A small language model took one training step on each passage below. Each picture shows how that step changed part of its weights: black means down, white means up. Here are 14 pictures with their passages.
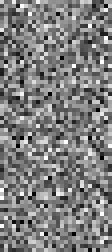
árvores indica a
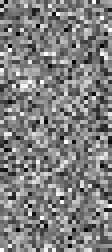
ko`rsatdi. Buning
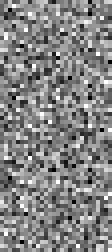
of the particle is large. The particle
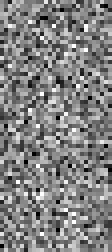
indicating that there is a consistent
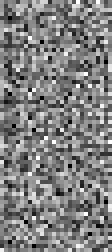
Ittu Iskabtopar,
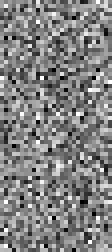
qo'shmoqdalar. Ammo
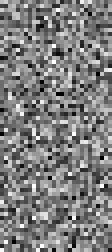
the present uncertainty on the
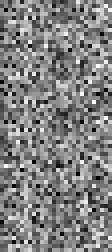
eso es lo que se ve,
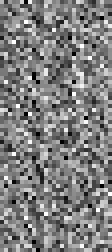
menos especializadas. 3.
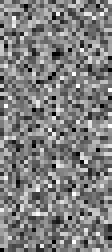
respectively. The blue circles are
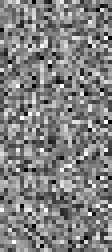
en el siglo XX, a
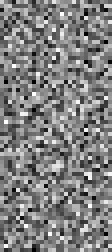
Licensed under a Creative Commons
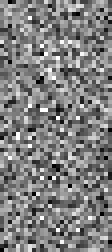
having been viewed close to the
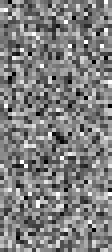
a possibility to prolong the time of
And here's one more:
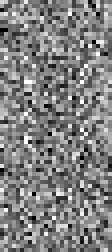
і перспективи -
